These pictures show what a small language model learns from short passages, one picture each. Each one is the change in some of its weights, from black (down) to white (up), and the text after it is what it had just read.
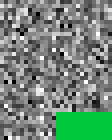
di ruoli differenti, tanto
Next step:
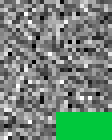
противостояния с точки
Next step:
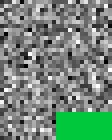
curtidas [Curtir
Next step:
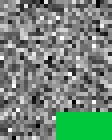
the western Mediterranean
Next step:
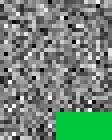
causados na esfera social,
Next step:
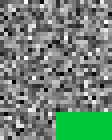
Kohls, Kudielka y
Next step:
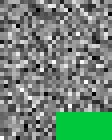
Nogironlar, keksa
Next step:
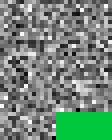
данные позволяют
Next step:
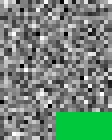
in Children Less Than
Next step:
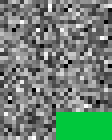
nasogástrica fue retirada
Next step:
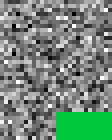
immer wieder nicht optimal auf
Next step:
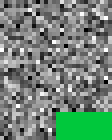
Daniel Batres Cristal
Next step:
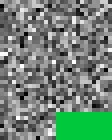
poseer, forzarla y
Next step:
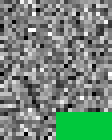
(5) okula uyum
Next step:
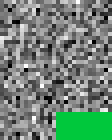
traumas naquele que a presença
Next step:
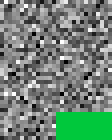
las opiniones de su esposa o
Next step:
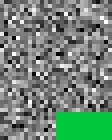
nocturne des celles et ceux
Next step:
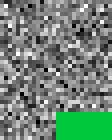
oshirish uchun quyidagi choralarni
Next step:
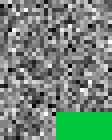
narsa bilan qoplanmagan
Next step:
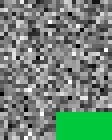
éénjarige contracten als
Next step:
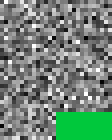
o‘yin, matematik
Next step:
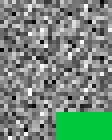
GONZÁLEZ G.
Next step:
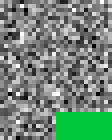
mashqlar kata ahamiyatga
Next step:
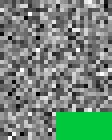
tramite lo strumento **Safe
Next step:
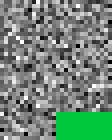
memiliki bentuk dan gaya yang
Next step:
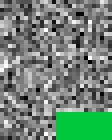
la Educación Avanzada como
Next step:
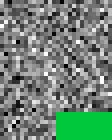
embargo, el efecto del
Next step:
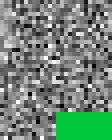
yang digunakan dalam kajian ini
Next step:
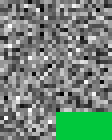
cette section répond directement
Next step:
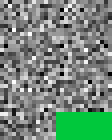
энергии для движения
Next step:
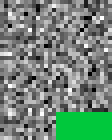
Rodrigo Pacheco em
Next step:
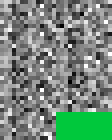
й як творці нового
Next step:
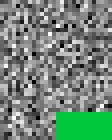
o‘rgatishni joriy
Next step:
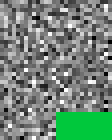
castanul sălbatic
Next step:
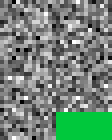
piante dalle avversità,
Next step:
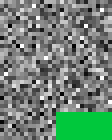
a cada una de las voces que se
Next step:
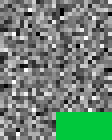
satisfaire en utilisant les
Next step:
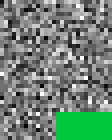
terakdan yiqilib o`lishi
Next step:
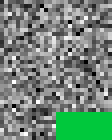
majmuida kooperatsiyani
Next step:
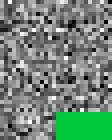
ham samarali qo'llaniladi.
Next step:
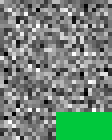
более глубоко
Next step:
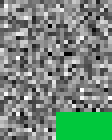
em educação *stricto sensu*
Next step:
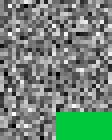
отношение к старшим -
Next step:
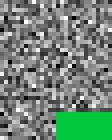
estrogen gormonlarning ko'p
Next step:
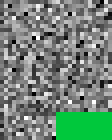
lorsqu'elles vont sur un
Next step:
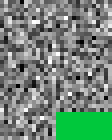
daraja — doppler signallar
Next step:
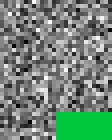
Lcda. en Contaduría
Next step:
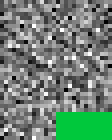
Yozuvchi tasvirlayotgan
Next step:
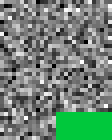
sonucunda maddelerin
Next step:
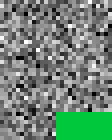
olish uchun ular ma'lumot
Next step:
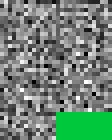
turlari bekor qilindi²,
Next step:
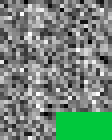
1 vCPU, 2GB de
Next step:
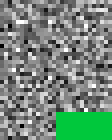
мақсатты және
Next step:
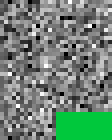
Desarrollo de la actividad
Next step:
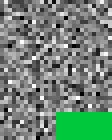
to expand the concept of
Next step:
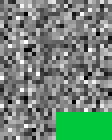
сочинений в 4-х
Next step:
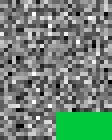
(três módulos de
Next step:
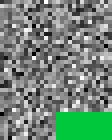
yashash joyi bo'lgan davlat
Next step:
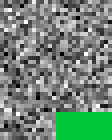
cultural para combater a
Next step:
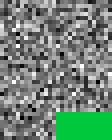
oshirishni talab qiladi. Til
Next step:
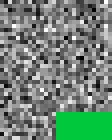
gilamga tashlaydi.
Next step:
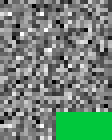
задание (вопрос) и
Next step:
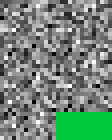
l'IRD. L'IRD
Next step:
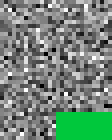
tayyorgarlik natijasi
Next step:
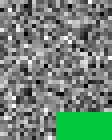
Взаимодействие в
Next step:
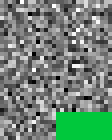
telefonische mededeelingen
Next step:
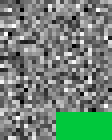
nisbatan arzonligi,
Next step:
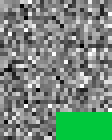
пример – фрагмент
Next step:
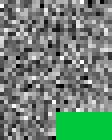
dos fenômenos atinentes ao
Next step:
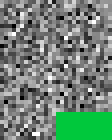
atendimento e do grau de
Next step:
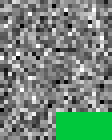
oleh UMKM tersebut
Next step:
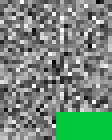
server berwujud jaringan
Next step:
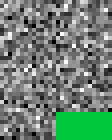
der ersten Hälfte des
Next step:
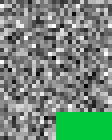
потенциал в области
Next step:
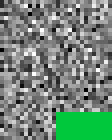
Fatih dönemine kadar
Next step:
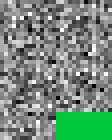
Kent PD, Michet CJ
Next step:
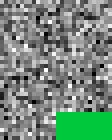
отримати фінансування.
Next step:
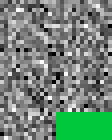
& Жаббаров, А.
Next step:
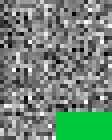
стенкой желудка.
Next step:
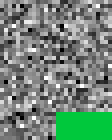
є недопустимим з
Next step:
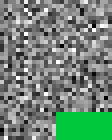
in base alla stagione di
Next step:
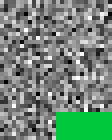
su artículo 25,
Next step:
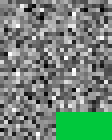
та Франції перебуває
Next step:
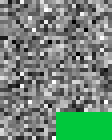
de cambiar siempre que no se
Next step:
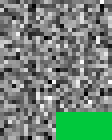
обитель на Афоні за
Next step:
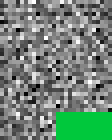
a registered trademark of
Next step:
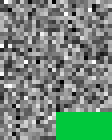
da classe dominante local
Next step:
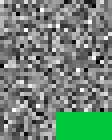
mantenimiento, además de
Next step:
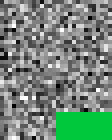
и не достигают векового
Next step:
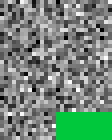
xos koʻmakchisi
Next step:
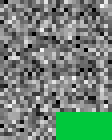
Kirish: Barchamizga
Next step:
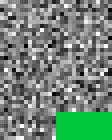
yurtlar o‘rtasida
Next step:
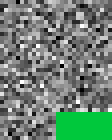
que as intervenções apesar de terem
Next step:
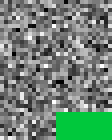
tempo como terminal, ou seja,
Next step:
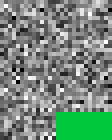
Expert Group on the
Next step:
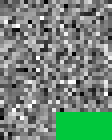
osondan murakkabga qarab
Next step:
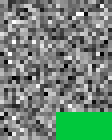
desperdícios, aumento da
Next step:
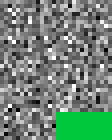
поездки летом 1885
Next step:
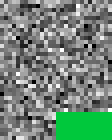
é a maior plataforma do
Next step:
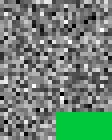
usos reales de las TIC en
